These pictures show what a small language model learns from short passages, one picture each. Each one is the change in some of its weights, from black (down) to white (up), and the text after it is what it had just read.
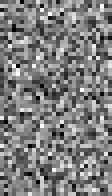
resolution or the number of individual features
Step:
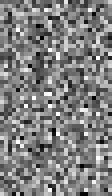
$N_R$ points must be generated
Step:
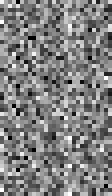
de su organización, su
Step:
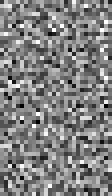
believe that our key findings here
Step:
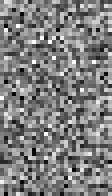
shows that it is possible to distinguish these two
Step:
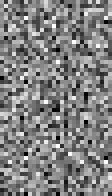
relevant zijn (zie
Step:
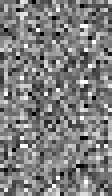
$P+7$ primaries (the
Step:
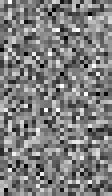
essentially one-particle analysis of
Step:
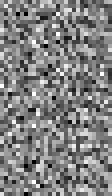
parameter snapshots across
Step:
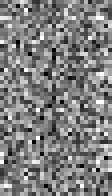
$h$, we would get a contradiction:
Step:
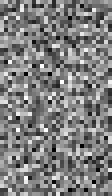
a notationally abusive way of
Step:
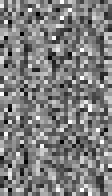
olumsuz etkilemesi
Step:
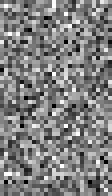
tratamento prévio todas as
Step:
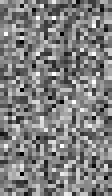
har doim antomaziya
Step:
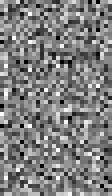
в позициях 3, 7 и
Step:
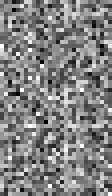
In all the computations, the final time
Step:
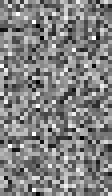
point. In conclusion the points (ii)
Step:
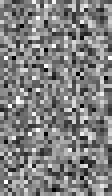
messaggio dinamico
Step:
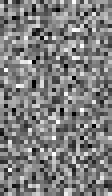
the zero-range process is reflected in
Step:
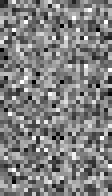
in classical entropy and Wasserstein distance
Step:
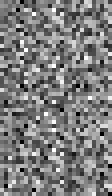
on the thermodynamic properties and null
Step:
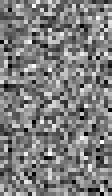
Furthermore, since $\delta$ is assumed to
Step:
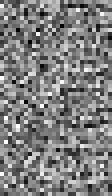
specified indirectly in
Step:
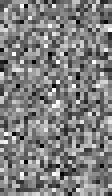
Huse {\it et al}.,
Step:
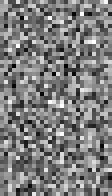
constitute the technical core of the
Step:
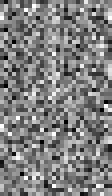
GCG telah menjadi
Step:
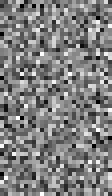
\eqalign{ \Delta_{\rm
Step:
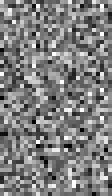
is realistic. \vskip -10 true
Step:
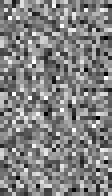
etilishi zaruriyati,
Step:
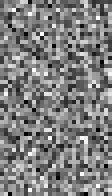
It is branched proof, with some of
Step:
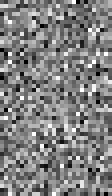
\textit{How do limitations
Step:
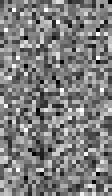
where $L=L_1\cup
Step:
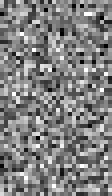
analytic expression. Knowing the dependence of
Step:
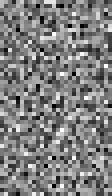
partial coloring, we wish to
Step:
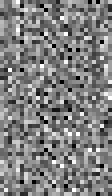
внутри области
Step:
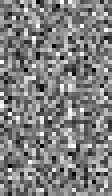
peaks, whose intensities are
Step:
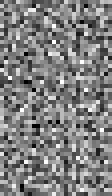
giant pulse phase windows
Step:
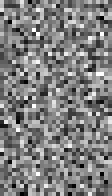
density defined e.g. in
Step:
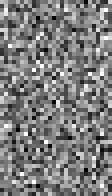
of the ED analysis. \\ \noindent
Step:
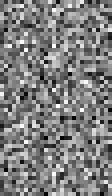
able to resumme all terms of the
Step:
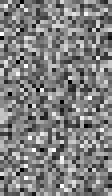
various ion species on electrons can become
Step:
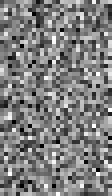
is $C^1$-smooth at
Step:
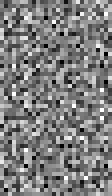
and non-negative. Similarly, if
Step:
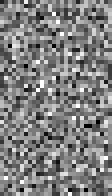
other hand, KBOs can only
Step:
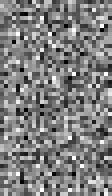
presente pesquisa se classifica
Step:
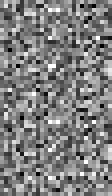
on double operator integrals with respect to
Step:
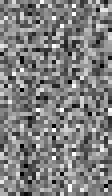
a los bárbaros el
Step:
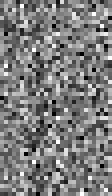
$a$ and $b$. The
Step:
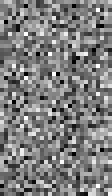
they often cannot compete in terms of
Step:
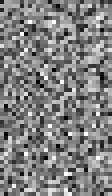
it can be observed that and classification accuracy are
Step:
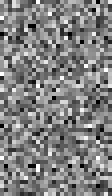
1).$ Let us first introduce some notation for
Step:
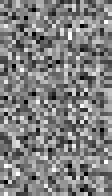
savolimizga 30%
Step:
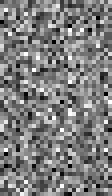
off by a single character results in a
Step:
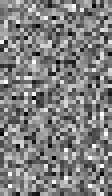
| | Perceived Stress Scale
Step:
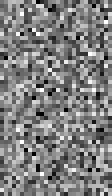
serta beberapa orang
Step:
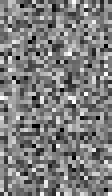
detențiunea pe
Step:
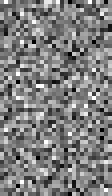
qualidade de encaminhamento e
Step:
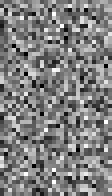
self-triggered technique can be
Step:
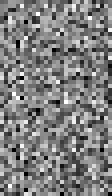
Phases. In our research we explore
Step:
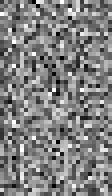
for transitions from even-parity complex with
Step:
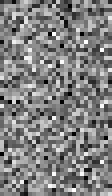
obvious even for the planar case.
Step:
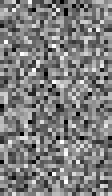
(see \cite{Ar},
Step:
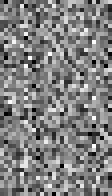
and $\tau_{0}$ results in the
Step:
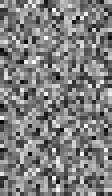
in zukünftiger
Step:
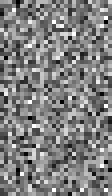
lúdica é capaz de
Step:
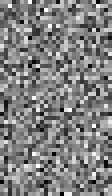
$H_{s}$, without a
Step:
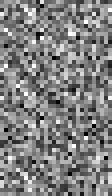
The red star symbol indicates the stellar position,
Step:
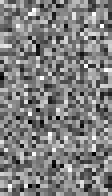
torus $T^{d}$ with the size
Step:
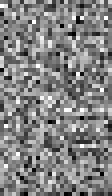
2006. Materiały do
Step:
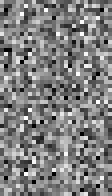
"yashil energetika"
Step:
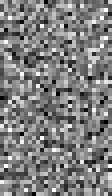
\\ \hline \end{tabular} }
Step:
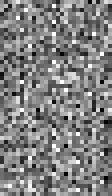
на ремонтные работы
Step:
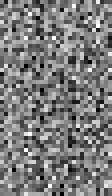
the output of the one layer CNN
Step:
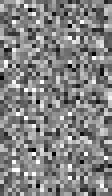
Kun. Boshlanishi
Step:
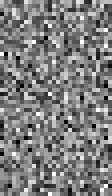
deployment approaches for coexistence
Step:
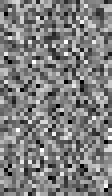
& Esanmurodova,
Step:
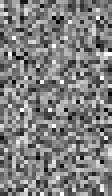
case \eqref{s21}, and
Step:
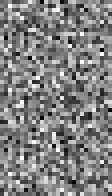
the learning process. Incorporating
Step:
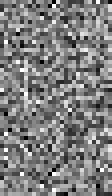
}. We thus expect the emergence
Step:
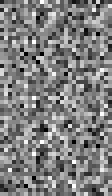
show that the NLO fit is relatively
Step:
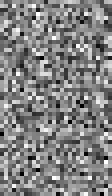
Mantiqiy funksiyalarning
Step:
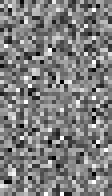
than its quark component $R_{AA}$
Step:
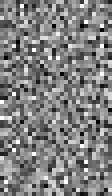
$\omega$ and we assume that
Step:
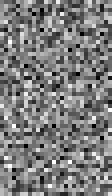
equality of the corresponding $n-1$
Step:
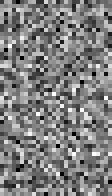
the two-frequency differences
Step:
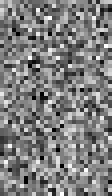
of its mass $m_{U}$ in
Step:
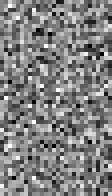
sum up, the overall training objectives
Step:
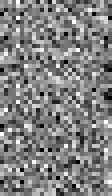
докладу Министерства
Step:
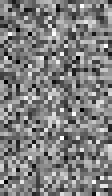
We discuss lack of cutoff in the
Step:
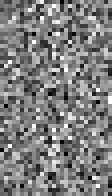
range \cite{Fanetal01}.
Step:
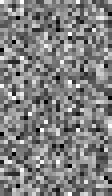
Makhlin, Yu.
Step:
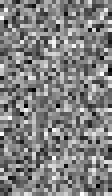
\) which does not depend on \( j
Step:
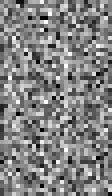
the grating structure since scattering occurs in a
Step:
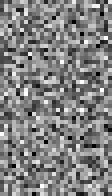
three vector subspaces. A simpler proof
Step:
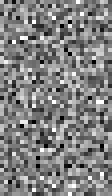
very well. So while there might well be
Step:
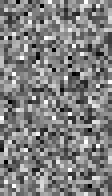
one principal TR, up to equivalence.
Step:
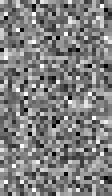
Из этого следует,
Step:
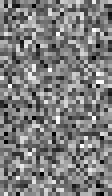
is performed with a grid size of $\Delta
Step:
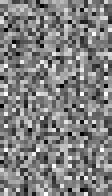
In \Gasoline, the
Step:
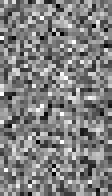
specific families of block codes used on
